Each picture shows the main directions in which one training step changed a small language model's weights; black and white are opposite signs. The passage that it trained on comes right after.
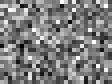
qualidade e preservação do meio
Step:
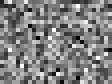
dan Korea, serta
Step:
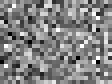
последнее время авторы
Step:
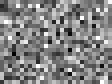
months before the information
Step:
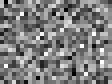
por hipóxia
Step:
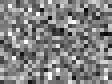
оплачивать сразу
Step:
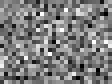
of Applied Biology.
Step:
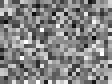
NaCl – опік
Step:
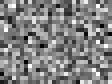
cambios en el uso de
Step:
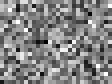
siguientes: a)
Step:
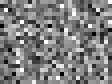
*Bibliotecas públicas e
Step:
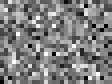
perlu terus ditingkatkan
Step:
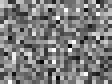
horas Contato com
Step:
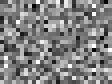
havia a consciência de
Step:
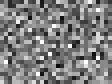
Langkah pengembangan
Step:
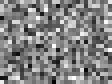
Buenos Aires.
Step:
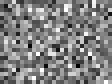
supporting economic development through
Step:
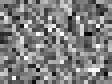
erweitert (Abbildung 1).
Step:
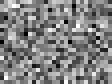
utilitarista no concede
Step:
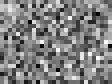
texnologik, ekologik va
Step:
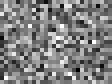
en laboratorio un modelo
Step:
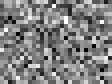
áreas rurais melhorou
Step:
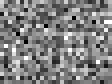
Gümüş, N.
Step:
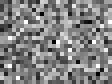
Utilisation des techniques
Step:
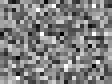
noyob iste'dod
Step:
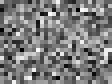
aniqlanadi. Didaktik
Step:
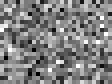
específica de um projeto
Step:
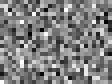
and evaluation of education in
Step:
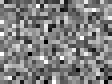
à éradiquer totalement
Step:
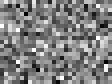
удалось структурировать
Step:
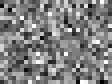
jins* o'rtasidagi
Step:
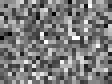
qanday bajarilishini
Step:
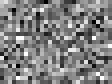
auf die Bewegung der
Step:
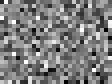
upravo na bazi
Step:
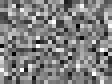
du secteur viticole vers
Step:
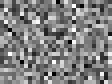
Такое помещение
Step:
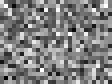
dan belanja daerah
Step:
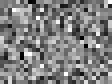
l'absence de
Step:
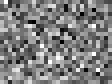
їх навчали працювати
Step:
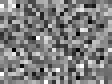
estará sendo gravado para
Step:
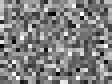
markazi, 2020 yil –
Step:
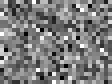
только коэффициент
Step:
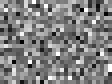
tizimlarini MHXS
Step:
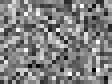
позиций для элементов
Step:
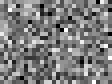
and Psychology. 2022.
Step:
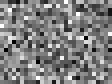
que dedicaria mais
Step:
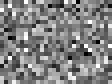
общем виде систему
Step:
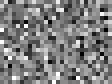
p. 2. Mishkin
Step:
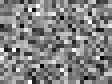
Alberto Merani.
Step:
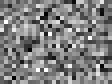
نے کئی
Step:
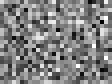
B. Autismo: construção
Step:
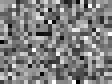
piezas artísticas
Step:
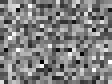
времени. Ячмень
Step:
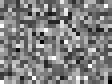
de satélite
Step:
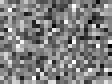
conduisant à des
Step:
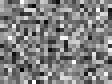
Farmácia, Universidade
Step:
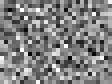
Shemshuchenko ta
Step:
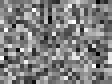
zu fördern. In den
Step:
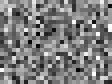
sebuah *independent
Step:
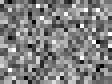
remèdes au dosage
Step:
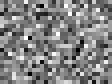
то, что обе стороны
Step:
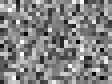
a vida passar; é melhor
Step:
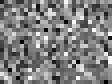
faollari bilan ishlash va
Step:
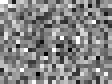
Qiz xonadoni tomonidan
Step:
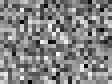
tanda dari alam oleh masyarakat
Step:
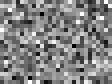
e RIBEIRO,
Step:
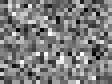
Це співвідношення
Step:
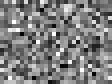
madaniyatning moddiy hamda
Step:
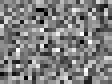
in the Russian culture of the
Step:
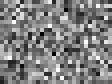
просторових фігур.
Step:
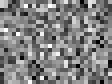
технологій, вивчають
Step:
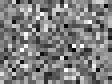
генетик чиқиб
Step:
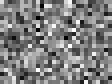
qarab talab va taklif;
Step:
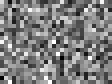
pentru dezvoltarea
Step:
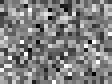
entidades que têm apresentada
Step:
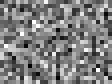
erstes Personal in Form eines
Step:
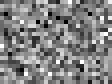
del mismo modo, la
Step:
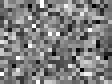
вынос, хотя
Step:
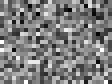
поєднувала науковий
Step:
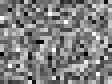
la formación permanente y
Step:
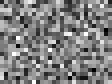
Effect of chitosan
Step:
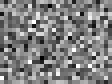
у створенні єдиного
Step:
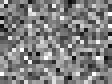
dari berbagai alternatif
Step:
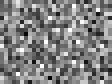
talabasi E-mail:
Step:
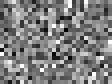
cités et États.
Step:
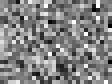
va xuddi shu
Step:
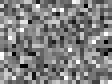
project's geospatial
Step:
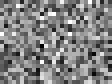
davlat pedagogika instituti moliya
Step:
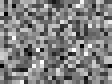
bir yo’li bo’lishi
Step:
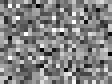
является организация взаимодействия
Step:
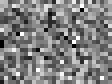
Bolalarning ijodiy
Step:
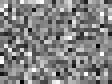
espropriazione in danno
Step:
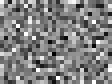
yang dialami oleh guru
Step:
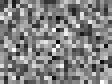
un lado tanto a la teología
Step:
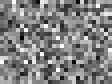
madaniy va pragmatik
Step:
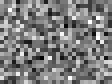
social change is necessary in
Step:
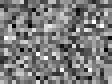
Lo mismo sucederá
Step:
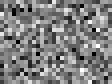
Прежде всего,
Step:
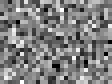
fundamental pillar in a
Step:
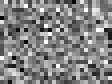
на представления о путях
